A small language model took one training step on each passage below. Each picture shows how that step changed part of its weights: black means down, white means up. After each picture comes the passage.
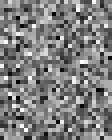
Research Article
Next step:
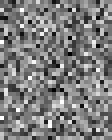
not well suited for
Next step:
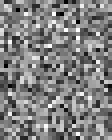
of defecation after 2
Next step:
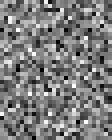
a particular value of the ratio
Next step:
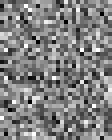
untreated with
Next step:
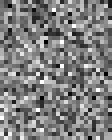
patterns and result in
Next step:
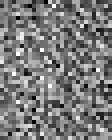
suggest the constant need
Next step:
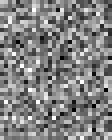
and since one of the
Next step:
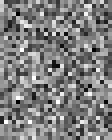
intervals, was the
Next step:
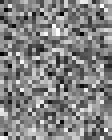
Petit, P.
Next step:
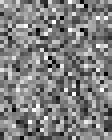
the genocide
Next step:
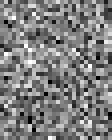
testing by numerical
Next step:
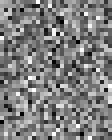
also represent a diversity of
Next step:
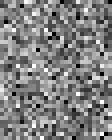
the lepton and
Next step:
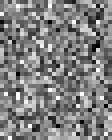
substitute, due to
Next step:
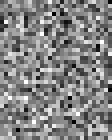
kinetic and mass terms
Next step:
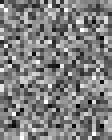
operational voltage
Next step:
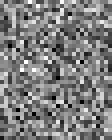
been found. It is know
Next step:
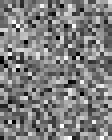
i visitatori
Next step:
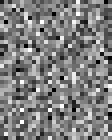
that the cause of the
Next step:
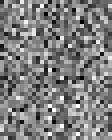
take the duration of
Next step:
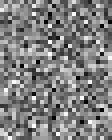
survey will produce
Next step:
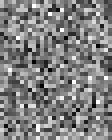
an educational role
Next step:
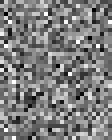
will strengthen
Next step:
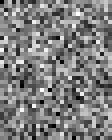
mediators, on
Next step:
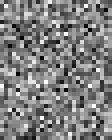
value. Sig.
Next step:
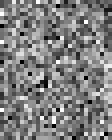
acquires the quantum
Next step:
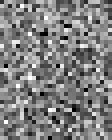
of TFA to
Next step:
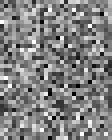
periods have been found for
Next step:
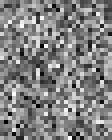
last, we show how
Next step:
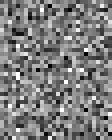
in print), the surface
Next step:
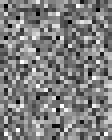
of baseline and
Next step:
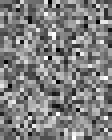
simulation, examining
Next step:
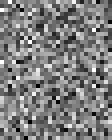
known at various
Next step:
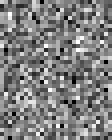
with frequency, $\partial
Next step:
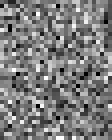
we can use traditional methods
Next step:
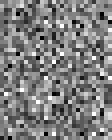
example, inserting a
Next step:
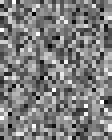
to the emission-line
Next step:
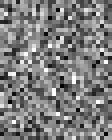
Therefore, it is
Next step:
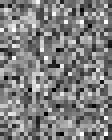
ours, as presented
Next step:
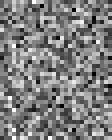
compared to the limits proposed
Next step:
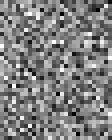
thereby offering
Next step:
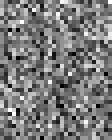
could leave one without the
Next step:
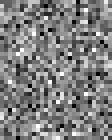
taken great care
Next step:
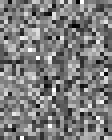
of Pharmacy,
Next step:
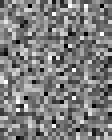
their antioxidant
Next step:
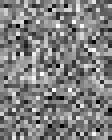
businesses to
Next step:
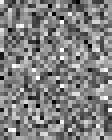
nonradiative capture
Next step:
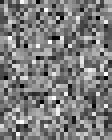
analyze delay
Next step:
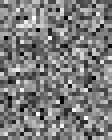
EM algorithm,
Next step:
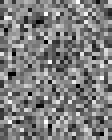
uniform screw
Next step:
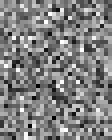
educators at Don
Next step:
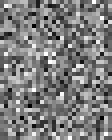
final position,
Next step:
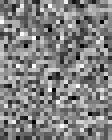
R_y}$ and
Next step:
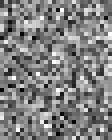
It requires no additional
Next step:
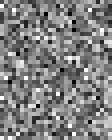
upright adsorption
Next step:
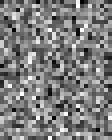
also the polarization can
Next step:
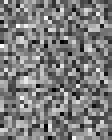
DHG integral at
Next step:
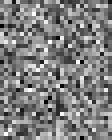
studies have been carried
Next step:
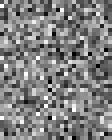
another, and
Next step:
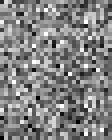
they also seem to be
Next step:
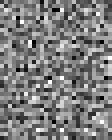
parameter with the largest
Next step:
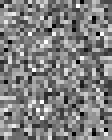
salty Kurt
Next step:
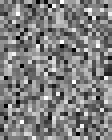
has the advantage of
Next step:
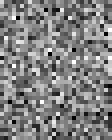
obtained for the range of
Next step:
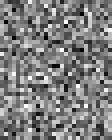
content for their members
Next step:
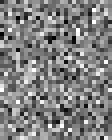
colour stability (up
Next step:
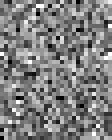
M converting the
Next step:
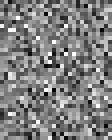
a non-trivial
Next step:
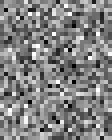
upload medical
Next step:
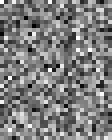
lost vs.
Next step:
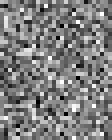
Organization – the
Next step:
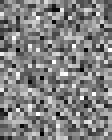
order to have attained
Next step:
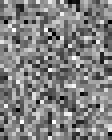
the adsorption of
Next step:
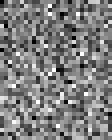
regions of F- and
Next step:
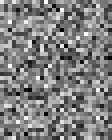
the study In line with the
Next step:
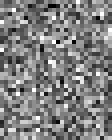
rapid action,
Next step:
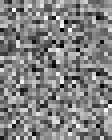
generation and composition
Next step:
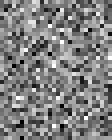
of the ML model is
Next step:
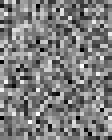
The task of
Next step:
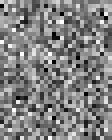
electrode of the
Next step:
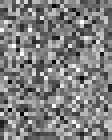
generate a distinct
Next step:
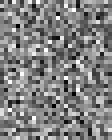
material and distilled a
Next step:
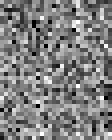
angle swings as
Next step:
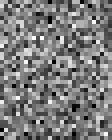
OF HONEY
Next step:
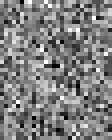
most informative
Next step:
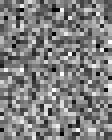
only on the values of the
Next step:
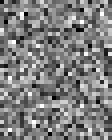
in conjunction with
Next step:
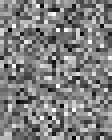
their combinations, and
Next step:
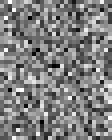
against the average
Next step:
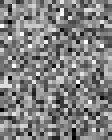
It is shown that optimized
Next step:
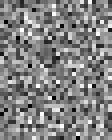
to illumination by
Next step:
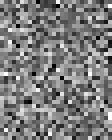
heating rates of above
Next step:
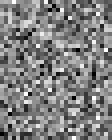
the blockchain
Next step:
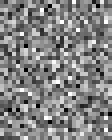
regulator 1), a
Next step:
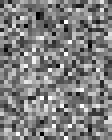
coordinates in which
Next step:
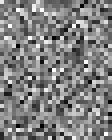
algorithm from the previous section
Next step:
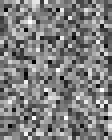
of play. The following
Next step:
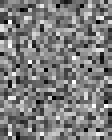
with a controlled
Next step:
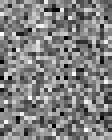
adoption in various
